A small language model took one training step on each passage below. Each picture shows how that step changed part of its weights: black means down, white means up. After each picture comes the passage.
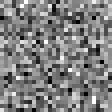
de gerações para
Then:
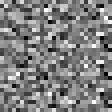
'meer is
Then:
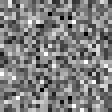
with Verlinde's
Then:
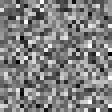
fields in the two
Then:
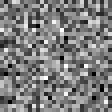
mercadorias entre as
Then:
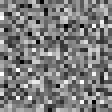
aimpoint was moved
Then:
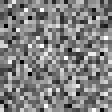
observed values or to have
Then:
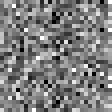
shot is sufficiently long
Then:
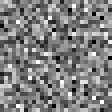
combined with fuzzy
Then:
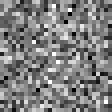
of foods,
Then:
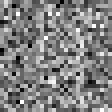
outlier removal).
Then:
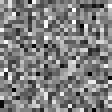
a function of environmental
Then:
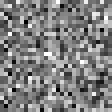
These drawbacks have
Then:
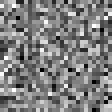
ризику як
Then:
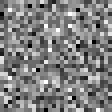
can ``morph''
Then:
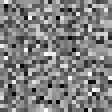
similar to the modeling of
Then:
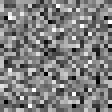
the Swedish
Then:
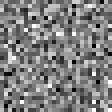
at the 90\% confidence
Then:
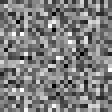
не лише як
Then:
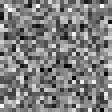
of skyrmions
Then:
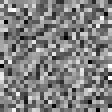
of the Tycho
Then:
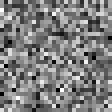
el microscopio,
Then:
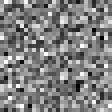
structures, but not
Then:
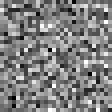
uses the data from several
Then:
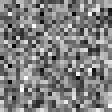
en su descripción
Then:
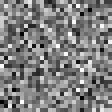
distal end locations
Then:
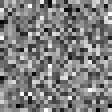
spin state. The scenario
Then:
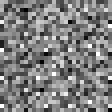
the average of the two
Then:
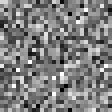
social, político y
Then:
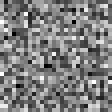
general overview of the
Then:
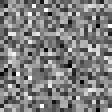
The remaining 173 objects
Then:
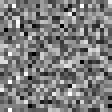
Guida e dei
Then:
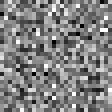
a monotonically
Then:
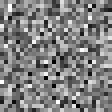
attributed to text
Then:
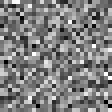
to the field there.
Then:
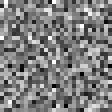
non-LTE electron
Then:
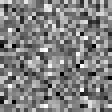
to three representative values
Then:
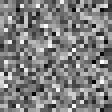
consequence of introducing
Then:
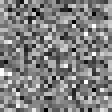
formalism of a Grand
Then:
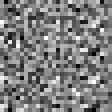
two) applications of the
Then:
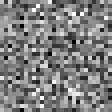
elementlarini rivojlantiruvchi
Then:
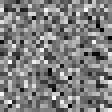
the elastic strain energy
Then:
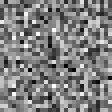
شده و
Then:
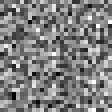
over all the features
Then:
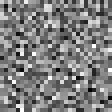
to exclude
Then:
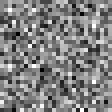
in manpower
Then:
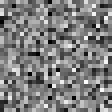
Profissional em
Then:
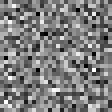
now takes the form,
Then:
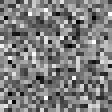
se explican los
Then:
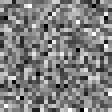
lesionar no tanto
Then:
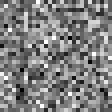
constrain similar partons as
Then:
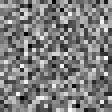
error correction protocol may be
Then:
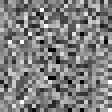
procedure preceding an
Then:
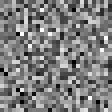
separation of variables in the
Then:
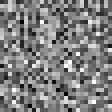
ресурсів для
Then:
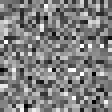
it can be defined,
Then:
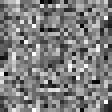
\hline \rownumber
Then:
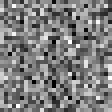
iqtisodiyot sharoitida
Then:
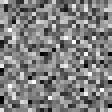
of the asymptotical amplitude
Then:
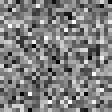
a indústria
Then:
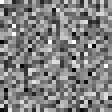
is defined by the
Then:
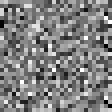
open magnetic field. In
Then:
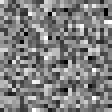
loi et de
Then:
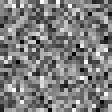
bandligi, % da
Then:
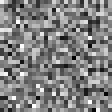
and thus represents the correct
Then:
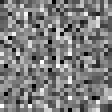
всеки от тях
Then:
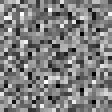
apparent excess emission
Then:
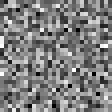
continuum becomes difficult. We
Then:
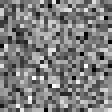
individual pupils.
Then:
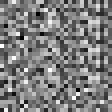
been constructed from
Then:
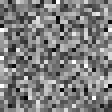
model of speciation
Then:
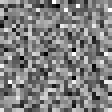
supernova. The
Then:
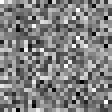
condition, defined as
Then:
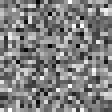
de Janeiro:
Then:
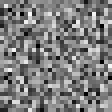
les paysans
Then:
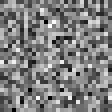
факторів і
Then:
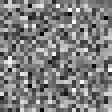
of point spread function leads
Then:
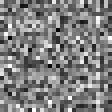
| | Fraction
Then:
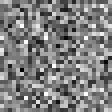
direct cause of a
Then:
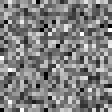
dBm transmit
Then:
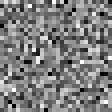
aniqlangan. Shuning
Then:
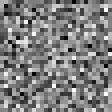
where the difference of relative
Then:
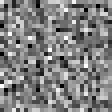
and Social Change*,
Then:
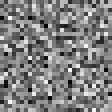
decay data (figures
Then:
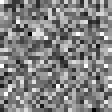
and quadrupolar
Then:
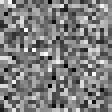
but is not visible because
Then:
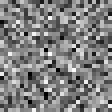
Convolutional Codes
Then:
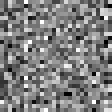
($\sigma$) versus
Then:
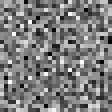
carne de res,
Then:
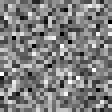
K$, the convolution
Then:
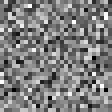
ver las cosas de
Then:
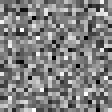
the doubling
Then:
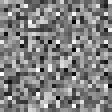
Plant population
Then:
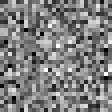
лідером за
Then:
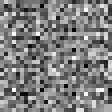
full state of the
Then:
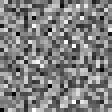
anisotropy, the
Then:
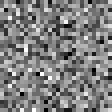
thermal bath:
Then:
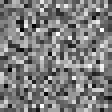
sebagai calon
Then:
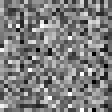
who don't have a
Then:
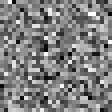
{\red BEC +
